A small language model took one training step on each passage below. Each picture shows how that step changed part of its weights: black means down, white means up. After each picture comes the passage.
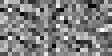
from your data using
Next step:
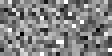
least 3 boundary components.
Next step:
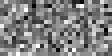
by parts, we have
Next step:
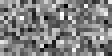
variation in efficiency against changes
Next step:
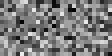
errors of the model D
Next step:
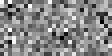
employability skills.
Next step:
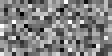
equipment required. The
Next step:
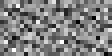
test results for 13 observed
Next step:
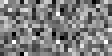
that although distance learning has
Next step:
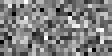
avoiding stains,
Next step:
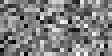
objective will be to get
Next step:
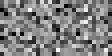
control on media in
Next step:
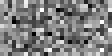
modulated by periodic
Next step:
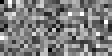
the autosomal
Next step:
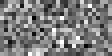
both the treatment modalities
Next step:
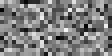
customers who prefer
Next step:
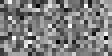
global Islamic
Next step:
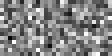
. The PMR chemical
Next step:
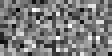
fundamental Insufficient
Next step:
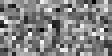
student and contributes to
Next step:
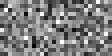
as a pivotal
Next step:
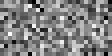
free some nodes that will
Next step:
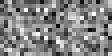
transition probabilities and costs
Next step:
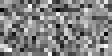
about age 10 to
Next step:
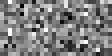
other pertinent
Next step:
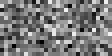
recently documented in
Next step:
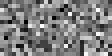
plots. We display
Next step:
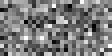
is essential to promote
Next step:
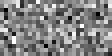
unemployed in
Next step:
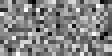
into the cold
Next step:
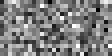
the discipline from
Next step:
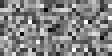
the rest of the
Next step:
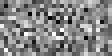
in the ileum
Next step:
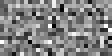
not only for singular phase
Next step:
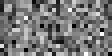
2 is inferior
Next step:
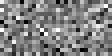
We now would like to
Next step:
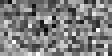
of CO1 sequence for
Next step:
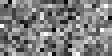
AAA batteries
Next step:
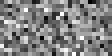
and “value chain
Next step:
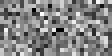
then gradually
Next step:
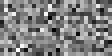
the basis of the rules
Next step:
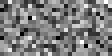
alongside chemical or
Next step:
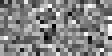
We require too the
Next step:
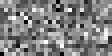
determinant of relationship satisfaction
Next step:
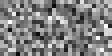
to become PT.
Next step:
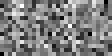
\to \infty$,
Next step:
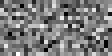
shows that the basis function
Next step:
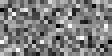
as adjuvant or
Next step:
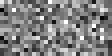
himself could known and
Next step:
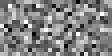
controller aligns with that
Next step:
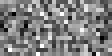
particular the solution can be
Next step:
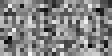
1 each year that the
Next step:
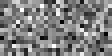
exhibited the clinical
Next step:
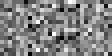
dichotomy between
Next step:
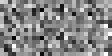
not succeed but
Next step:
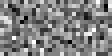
to find a factorization
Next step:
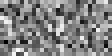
to recognize that all
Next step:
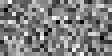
of the composition. We
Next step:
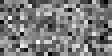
structure of the unit
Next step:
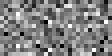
\noindent $\di
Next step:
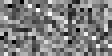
library to identify the
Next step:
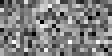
We summarize above analysis
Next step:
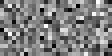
maximum possible sum of points
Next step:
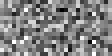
either one or at least
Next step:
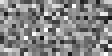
especially in generating and developing
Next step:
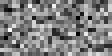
zeta function. The
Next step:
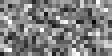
time, to avoid
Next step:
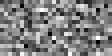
from the principle of uniform
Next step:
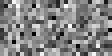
\in \Omega :
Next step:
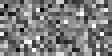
6) demonstrate that we
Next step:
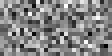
a single gateway
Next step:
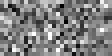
to include environmental impacts generated
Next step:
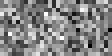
because he knew that
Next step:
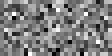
sedimentation can
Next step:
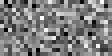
South Africa,
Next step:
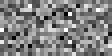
on transactions. This
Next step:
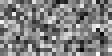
the lemma directly.
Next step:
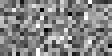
emphasize one recent result
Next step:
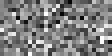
sense of belonging,
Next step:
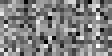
an extremely useful tool
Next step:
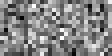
introduce a chemical reaction into
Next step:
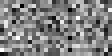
of $G$ such
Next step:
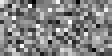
efficiency. It may also
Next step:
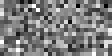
satisfied for the one step
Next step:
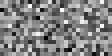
about the content of the
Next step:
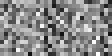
(resulting in
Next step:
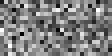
$g$ of the
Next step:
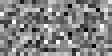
allows reasoning about the
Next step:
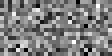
The added complexity of that
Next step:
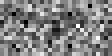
can contain a power that
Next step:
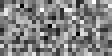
the corresponding entries in the
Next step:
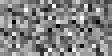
if $\alpha$ is
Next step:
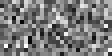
to the KBE defined
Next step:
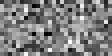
filtration by $s$
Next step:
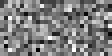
the three categories, showing
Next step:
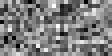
absorption. For the
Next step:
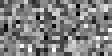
In other words, the
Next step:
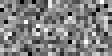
justify this, we
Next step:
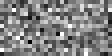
$1$ and we
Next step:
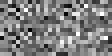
databases and database
